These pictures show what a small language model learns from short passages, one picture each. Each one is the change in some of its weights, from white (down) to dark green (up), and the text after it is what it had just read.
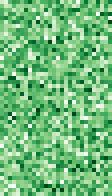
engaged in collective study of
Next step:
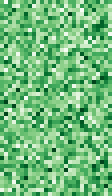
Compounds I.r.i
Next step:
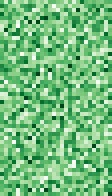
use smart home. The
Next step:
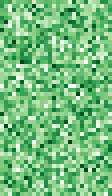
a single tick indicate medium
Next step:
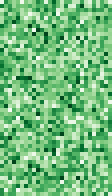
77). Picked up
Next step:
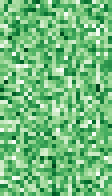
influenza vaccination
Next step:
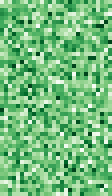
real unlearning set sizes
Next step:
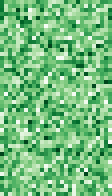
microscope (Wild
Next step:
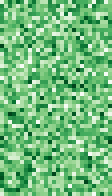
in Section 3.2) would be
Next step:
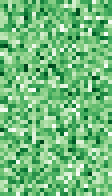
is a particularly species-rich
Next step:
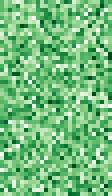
for the production and use of organic
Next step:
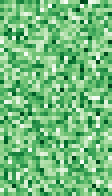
of crushing area where the
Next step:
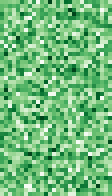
in Data Pitch as
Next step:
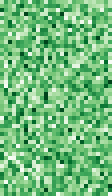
industrial challenges. For comparison
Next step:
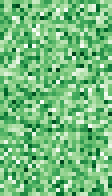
in environments with limited
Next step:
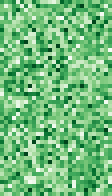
if a 5 or 9-point
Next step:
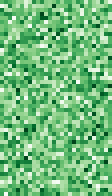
of $\sim 5 \times
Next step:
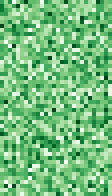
ideas, insights, and
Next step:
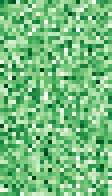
language, its culture and its people.
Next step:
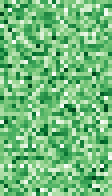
Freiburg (CH):
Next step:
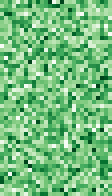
similarity. As mentioned
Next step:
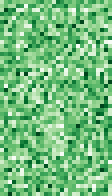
to the Homepage. Figure
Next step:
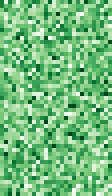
my presentation with confidence.
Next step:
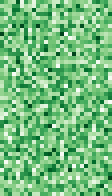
a prerequisite because some
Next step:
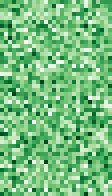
of the standard, including the core
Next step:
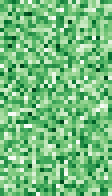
is Shenzhen Bay.
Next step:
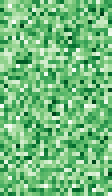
membership function, as well as
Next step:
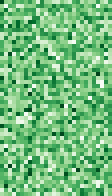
salary of teachers should be in higher
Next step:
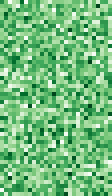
analysis showed significant positive correlations between
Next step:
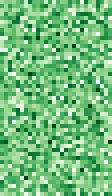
then one has a constant potential in each
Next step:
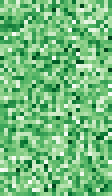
to the following equation :
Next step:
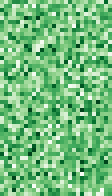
medical recommendations also increased significantly
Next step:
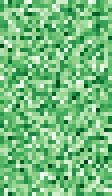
optimization depends on the past,
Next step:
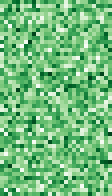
production are available at 394
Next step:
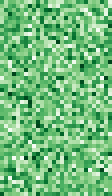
or beverages who had been in
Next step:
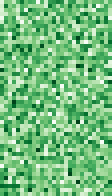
be used to directly retrieve
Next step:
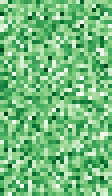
virtual instruction. The
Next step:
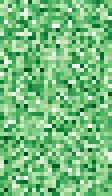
Evaporative coolers has
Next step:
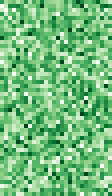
ensure that the effector molecules
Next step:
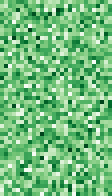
One physically adsorbed
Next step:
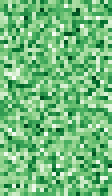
the classification of species’
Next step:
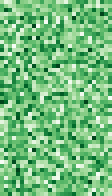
increase prevalence of stress,
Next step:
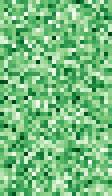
bar nodes represent places
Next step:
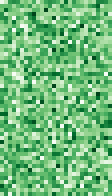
consulted for their information at specific
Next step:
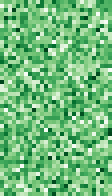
Fatima Jinnah
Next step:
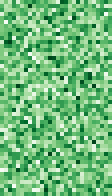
sign language recognition is the
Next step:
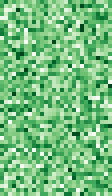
of Electronic Journals
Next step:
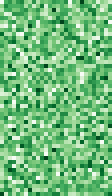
tag combinations can be
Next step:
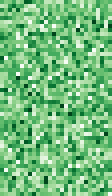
self-learning. In
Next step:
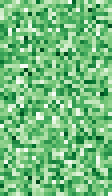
Pu Ba admonition is
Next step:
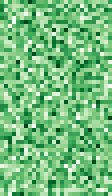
nm), optical signal
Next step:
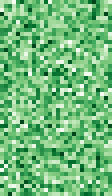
staff effectiveness in job
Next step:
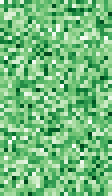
degradation. 4.
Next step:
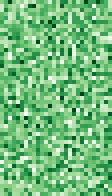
a web application because it can perform specific
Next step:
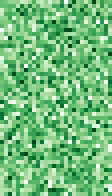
is commonly used use as a developer
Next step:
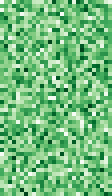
remaining clinicians observed a
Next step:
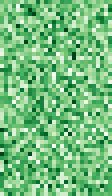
Since $N \geq 1$
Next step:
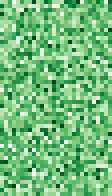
services?", "How to improve
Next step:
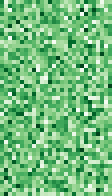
of others for prostitution or
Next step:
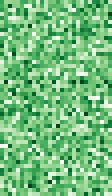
of satisfaction with the
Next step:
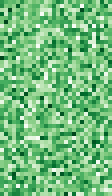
in the certificate of
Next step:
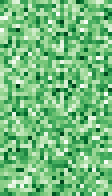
consider not only the indices of the
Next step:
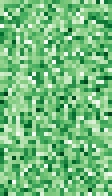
updating the model) was set to
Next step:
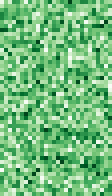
expand the flexibility of
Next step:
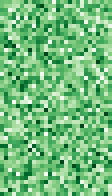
access to sophisticated technology to
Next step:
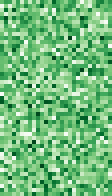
infinity). Dark energy is the
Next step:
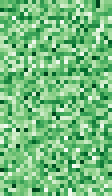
simulate the behaviour of
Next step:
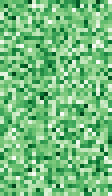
due to the =NOH group is
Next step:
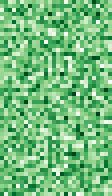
Determination of Serum
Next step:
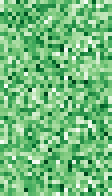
point on the surface. It is
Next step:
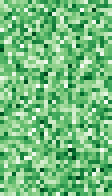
fitting the aspirations and
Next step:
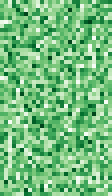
most suitable alternative, the
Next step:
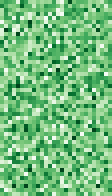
there is a need to integrate this
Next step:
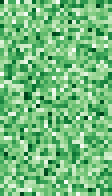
[3]: Focuses only on
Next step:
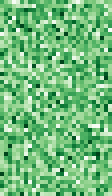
of making someone's idea
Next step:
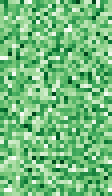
identify the bioactive
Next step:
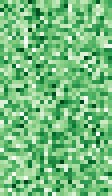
performances. Perhaps this
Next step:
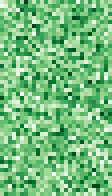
different parameters such as the antenna
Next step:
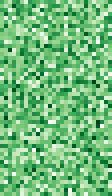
performance of energy sector using Data
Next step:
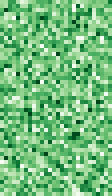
and effective decisions for planning,
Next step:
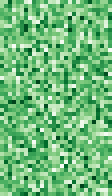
to determine appropriate training for
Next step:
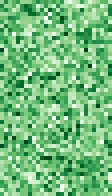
failure costs 8 6 26
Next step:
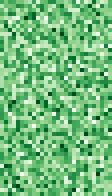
it follows that $\Delta
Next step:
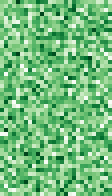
the solutions they obtain, without first
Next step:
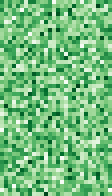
Metaverse to enter into
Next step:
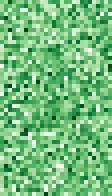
products is required to assure the quality,
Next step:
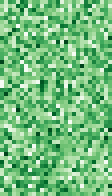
migrant ratio also increased
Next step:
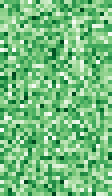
Employing content analysis, comparative
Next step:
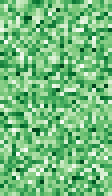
inspected using simple graphical
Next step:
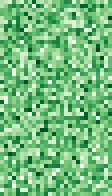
works very quickly and can
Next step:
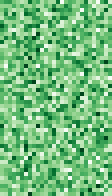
eliminate substantially
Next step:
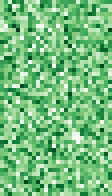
the planets” was recurrent in
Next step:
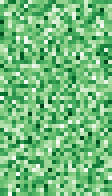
anterior one-third
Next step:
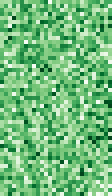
contexts Introduce
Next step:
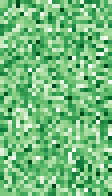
Kiceleon RNA
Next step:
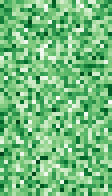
Committee (REC).
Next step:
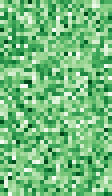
and political life of the
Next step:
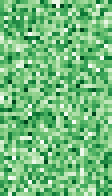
if the sequence of measures of
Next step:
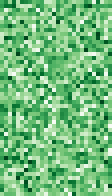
cruentus* treated with
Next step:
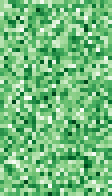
Flows (LPM unless
